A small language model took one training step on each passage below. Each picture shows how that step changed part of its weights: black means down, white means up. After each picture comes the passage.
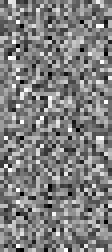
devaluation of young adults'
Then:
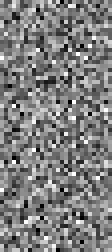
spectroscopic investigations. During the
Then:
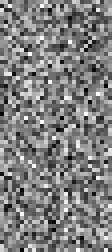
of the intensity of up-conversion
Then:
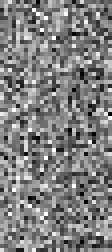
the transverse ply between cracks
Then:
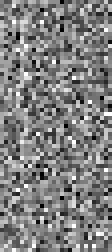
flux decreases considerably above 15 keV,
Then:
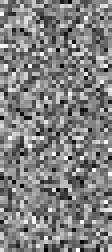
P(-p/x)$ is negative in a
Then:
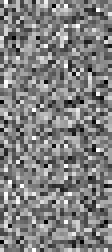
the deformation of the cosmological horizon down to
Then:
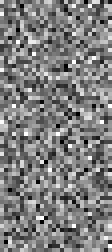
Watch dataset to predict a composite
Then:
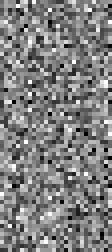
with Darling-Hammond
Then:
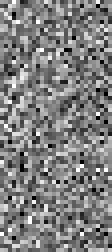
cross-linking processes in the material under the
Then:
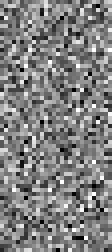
$\Omega_m$ can be constrained
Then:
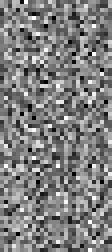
\bibitem[Gendre et al.
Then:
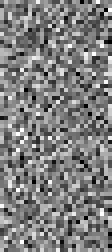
as to place the right type of teacher educators
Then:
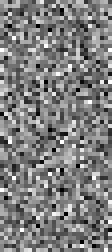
is Importance Sampling
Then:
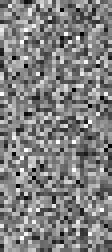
tasks, and a dropdown
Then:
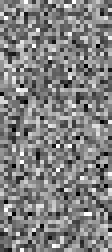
Corrales-Agudelo et
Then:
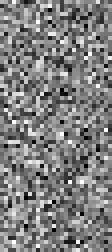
and worm infections. - The flowers are
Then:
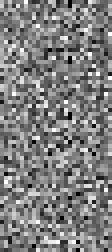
discussions Growth The length-weight relationship
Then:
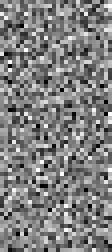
the exposures as it is observed in all four
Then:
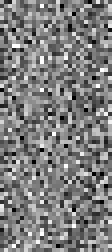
of Operational Research Society*, vol.
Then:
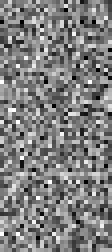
provide hints of stellar eruptions,
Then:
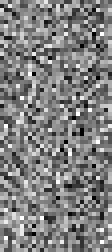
of carriers not only changes the magnetic moment but can
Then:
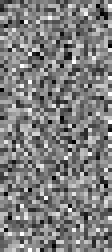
High?,” *War On The
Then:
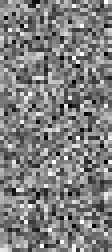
pencil beam is surprising in view of
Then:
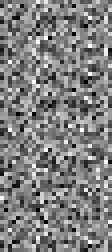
using a {linear regression model}:
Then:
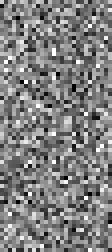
applications, we come across physical and natural
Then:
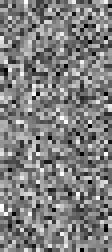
to determine its detailed properties. Among the various
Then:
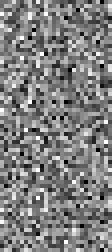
1) with typical widths of several
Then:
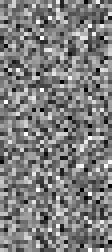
manage data heterogeneity, ensuring
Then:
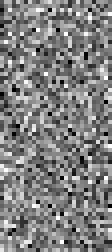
electron packages with *k*-vectors
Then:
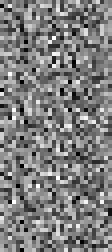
and the manufacturing of machined integral
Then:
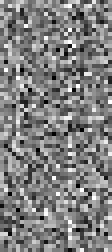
the BESS-TeV spectrometer
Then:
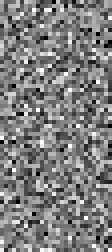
This can ultimately benefit Internet
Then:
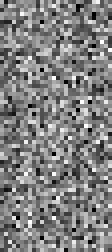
APA, Chicago,
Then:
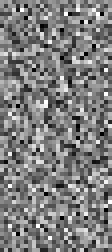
to thank Pierre Mourier,
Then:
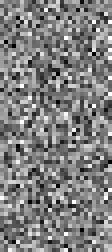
see, e.g., Section 3.1 in
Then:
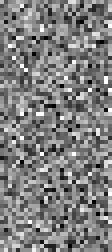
group. The recurrence rate in recovered
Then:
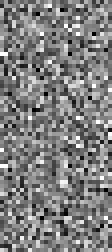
influential and dominant in the teacher's performance
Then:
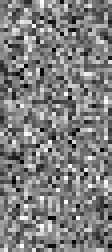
scalar field\cite{bd}. It reduces
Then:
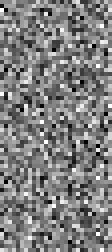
can also be used for probabilistic
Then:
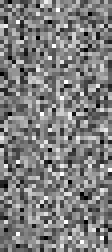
of intense research due its theoretical and experimental usefulness
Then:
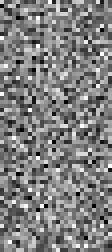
and Wootters, Mary and
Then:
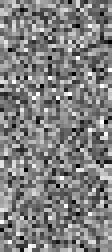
theoretical results for different materials} We compare the theoretical
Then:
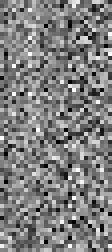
compression. The main goal of this methodology
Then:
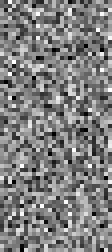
stabilization scenario in which the bulk
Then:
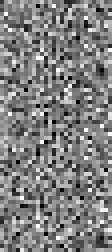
full Liouvillian spectrum for different values
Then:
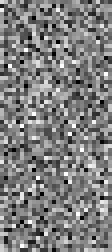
of works over the years that analyze large scale
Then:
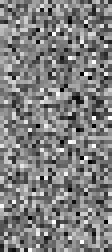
of association ($\Delta G_A^\circ
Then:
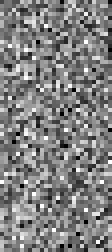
much a longer lifecycle. The
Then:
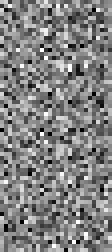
of the directly excited magnetization dynamic
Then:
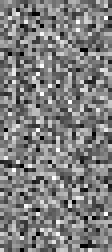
the research methodologies by Arksey and
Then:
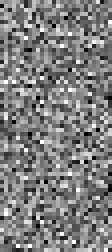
(Jung et al., 2015), and more
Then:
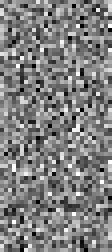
is the sum of the running cost at each step
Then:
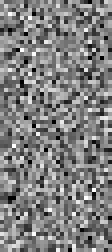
that the health indicators depicts that ,
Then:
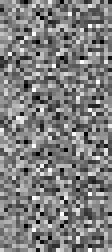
subgraph pairs based on the dependency score
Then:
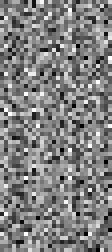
\eqref{eqftu3a} and
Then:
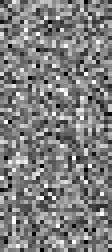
voltage and reactive power control local equipment
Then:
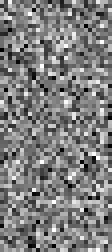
webinars, finding new ways for
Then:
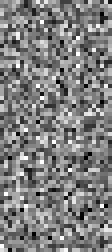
clear difference in the amount of delaminations.
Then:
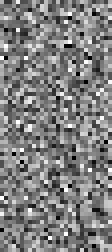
S y, S y - y \rangle.$$
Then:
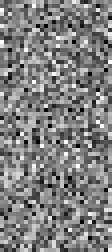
Of Malignancy (ROM) was
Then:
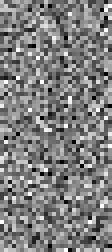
consistent - V3- The insurance company
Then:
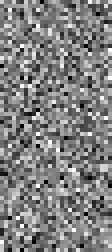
or if the source was already declining. There
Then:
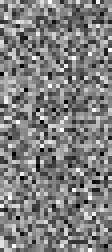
electron density (i.e. for filling
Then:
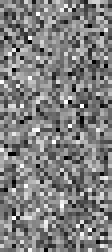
rates. The flow of Casson fluid in
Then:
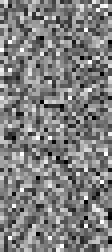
to confirm this deficiency. % We found
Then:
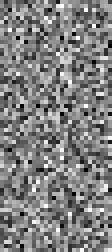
disagreed with being aware of the
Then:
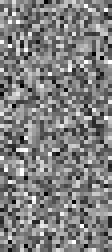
the cluster; R_{gyr} = average
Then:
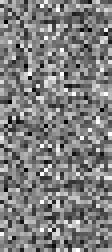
of the population that contain several individuals with comparable
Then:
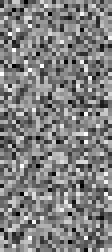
in linearized GR and the weak field limit,
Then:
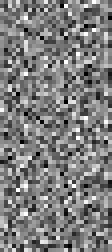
*increment of total annual
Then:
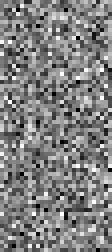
this applies not only to higher specialized
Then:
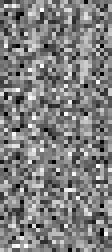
Planck}. \begin{figure} \centering
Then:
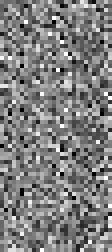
and ‘sword’ in the light of
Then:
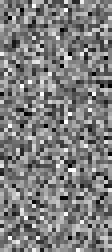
than blank cards. However, some
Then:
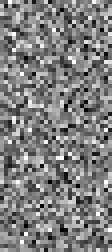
watershed method (Arous *et
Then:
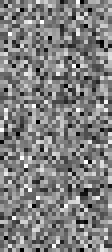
inhomogeneous coordinates to express this curve
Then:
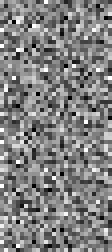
major source of nutrition to the
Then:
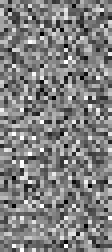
6G-PATH poster on
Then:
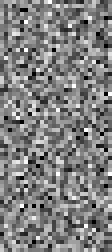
However, as different from the known solutions,
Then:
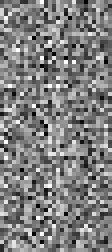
semi-desert and dry areas to
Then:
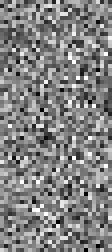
and recommendations, future licensing
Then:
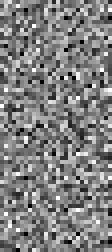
Particularly the *User data* and
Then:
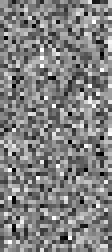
m_1$ which is defined as $\tilde
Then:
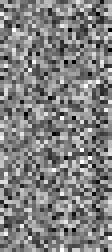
the contribution of the SI trajectories becomes
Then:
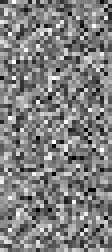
interaction between the bosons in order to examine
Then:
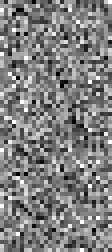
have a positive effect on the solubilization and
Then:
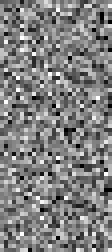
spanned by basis states at $2t$
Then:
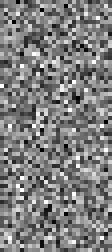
enrichment, model structuring and
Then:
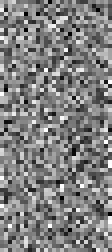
question is that OpenAlex has simply
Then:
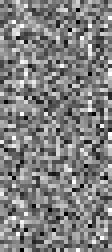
Significant variation of the sf values could be
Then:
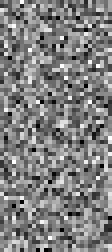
\textit{B}$_0$ measurement is taken
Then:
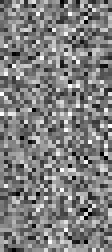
persona expresses unwavering
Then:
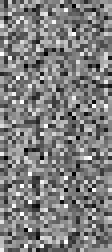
low carbohydrate intake in
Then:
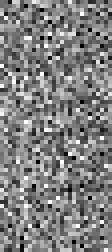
societal operations, is estimated by the
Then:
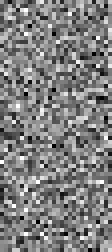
we will now describe a regularisation scheme and write
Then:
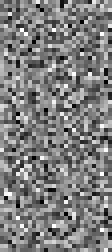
about 61% of respondents do not
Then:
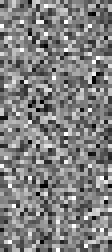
MSA design challenges, solutions, as well as the
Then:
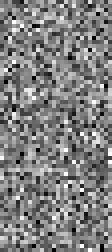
allow us to rule out insulating behavior in
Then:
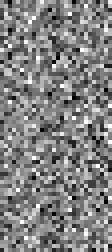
\begin{aligned} \mathop {\min
